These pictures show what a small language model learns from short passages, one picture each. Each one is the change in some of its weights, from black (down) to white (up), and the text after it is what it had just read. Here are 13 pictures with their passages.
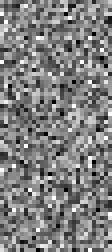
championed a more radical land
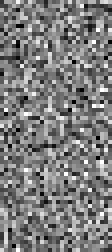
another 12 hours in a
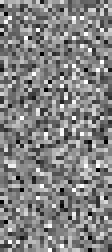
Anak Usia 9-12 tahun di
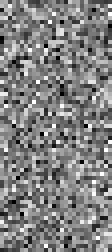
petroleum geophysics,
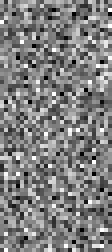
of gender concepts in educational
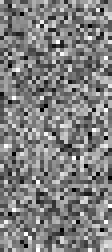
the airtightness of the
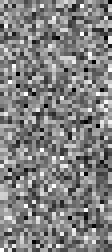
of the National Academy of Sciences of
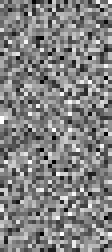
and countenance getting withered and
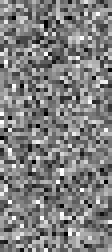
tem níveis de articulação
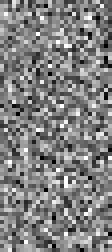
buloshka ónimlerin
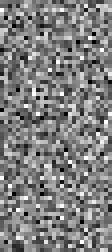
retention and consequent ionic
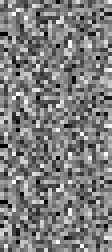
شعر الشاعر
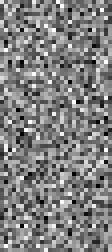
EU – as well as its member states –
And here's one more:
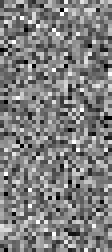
error checking. These bits
